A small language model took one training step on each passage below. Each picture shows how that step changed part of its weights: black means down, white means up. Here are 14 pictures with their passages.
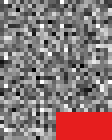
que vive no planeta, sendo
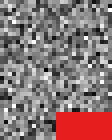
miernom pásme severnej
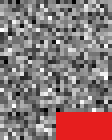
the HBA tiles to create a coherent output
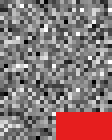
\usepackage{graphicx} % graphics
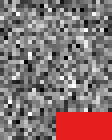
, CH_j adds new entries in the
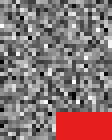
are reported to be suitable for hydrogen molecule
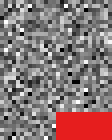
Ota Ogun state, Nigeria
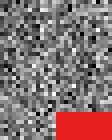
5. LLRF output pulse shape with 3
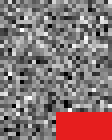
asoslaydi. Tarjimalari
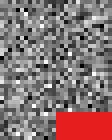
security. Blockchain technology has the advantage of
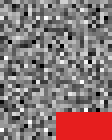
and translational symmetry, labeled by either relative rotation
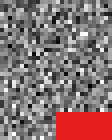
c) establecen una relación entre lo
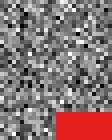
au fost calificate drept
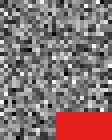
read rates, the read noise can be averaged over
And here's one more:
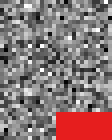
the star-light) and (3) the
